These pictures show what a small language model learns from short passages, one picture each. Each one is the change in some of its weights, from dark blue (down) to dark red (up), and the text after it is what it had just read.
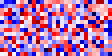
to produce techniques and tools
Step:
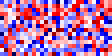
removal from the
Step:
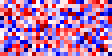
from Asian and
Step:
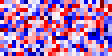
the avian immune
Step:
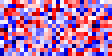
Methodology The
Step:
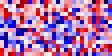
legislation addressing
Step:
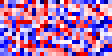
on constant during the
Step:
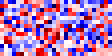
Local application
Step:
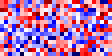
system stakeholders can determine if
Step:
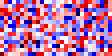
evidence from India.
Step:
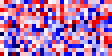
methods are used by the
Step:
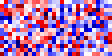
who found it difficult to
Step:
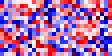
Furthermore, when these
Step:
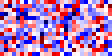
all from a single
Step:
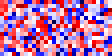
optimization method for the
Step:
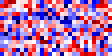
stem (for
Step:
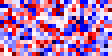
of drugs with short
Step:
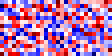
estimate of the complete
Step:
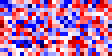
storing and processing
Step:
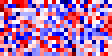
last three cervical
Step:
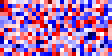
group. The unit of
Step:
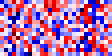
this period, the
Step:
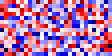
paper presents a characterization
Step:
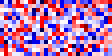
or poor charge
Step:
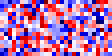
and civilization of
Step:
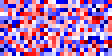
are shown in Table
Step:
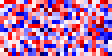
used to run the
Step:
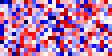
of observable formations
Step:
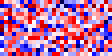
of intelligent control
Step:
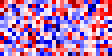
shortcomings of the
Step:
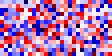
papers recently
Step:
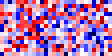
get more attention from women
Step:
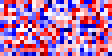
in (a) using
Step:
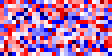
presented in [5].
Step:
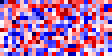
THE CITIES
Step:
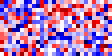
Simulation results under
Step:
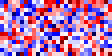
handle tasks such as
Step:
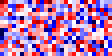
algorithm, similar to the
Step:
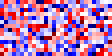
%) were achieved with
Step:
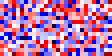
administrators with different
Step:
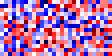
mutual respect,
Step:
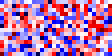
near- est feed
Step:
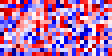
Sciences. The authors
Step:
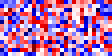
to the heat input.
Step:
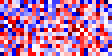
reduce development and implementation time
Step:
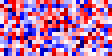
of distances. The
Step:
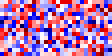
used to mimic
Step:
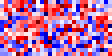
spreading under the
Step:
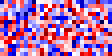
the phthalic
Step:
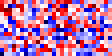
Department of
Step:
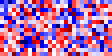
and understandings, in
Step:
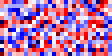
subjected to a
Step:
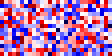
of phase composition of
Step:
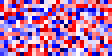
our system was working
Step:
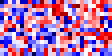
survey that the project partners
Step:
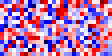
level. However, a
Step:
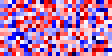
food system. They are
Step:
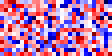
These findings highlight the
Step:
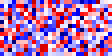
for preserving
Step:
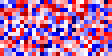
at the same time not
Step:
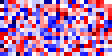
which there was no
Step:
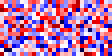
initial English words into
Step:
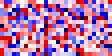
design: Pilot
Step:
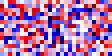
The aim was to find
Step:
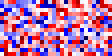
development dimension into
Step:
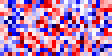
stands, or an
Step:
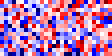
highlights the different events
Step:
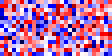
mean values over the full
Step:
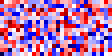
of the characterizing
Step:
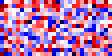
effective learning models have been
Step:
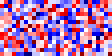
to bring a
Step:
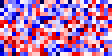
by CoARA is
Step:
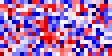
if the reduction in
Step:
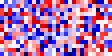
to the difference in the
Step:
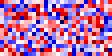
as shown inside of
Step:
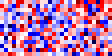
applications and deliveries of
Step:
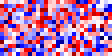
single measures as features
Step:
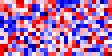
local community, for example
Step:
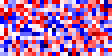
under PDB
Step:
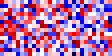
of other procedures for
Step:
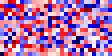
The diagnosis was
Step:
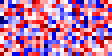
according to our observations
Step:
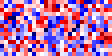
an end or the
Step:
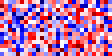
was launched in
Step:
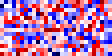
pride in the
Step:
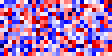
to compensate
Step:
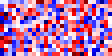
2. Events
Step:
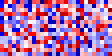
is placed on the
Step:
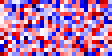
is computed using a
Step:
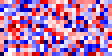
association with family
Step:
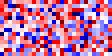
found to be high and
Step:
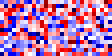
the structures of all
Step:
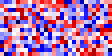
gold purchases
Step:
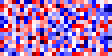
, which may be
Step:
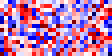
with different forms have a
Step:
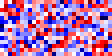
German Cancer
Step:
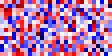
National Institutes of Health
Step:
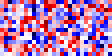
and reduced the Cd
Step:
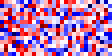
of the experimental setup
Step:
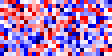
participants were included in the
